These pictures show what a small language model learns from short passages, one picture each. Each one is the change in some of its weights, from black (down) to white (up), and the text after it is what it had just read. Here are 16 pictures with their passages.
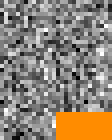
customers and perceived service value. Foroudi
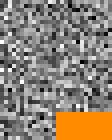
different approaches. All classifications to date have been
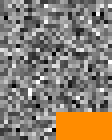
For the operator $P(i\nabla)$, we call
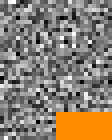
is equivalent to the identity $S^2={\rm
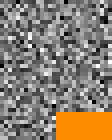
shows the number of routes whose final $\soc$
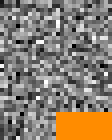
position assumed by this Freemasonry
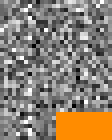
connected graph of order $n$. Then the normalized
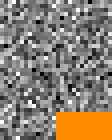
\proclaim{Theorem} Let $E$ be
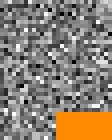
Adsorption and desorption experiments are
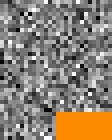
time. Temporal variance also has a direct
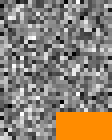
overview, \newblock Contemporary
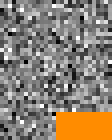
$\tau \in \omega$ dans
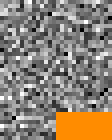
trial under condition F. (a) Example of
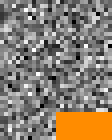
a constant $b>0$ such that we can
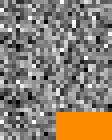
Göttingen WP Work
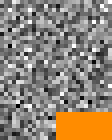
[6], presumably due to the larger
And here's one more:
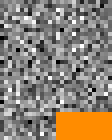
was found to be with in range 200-1000
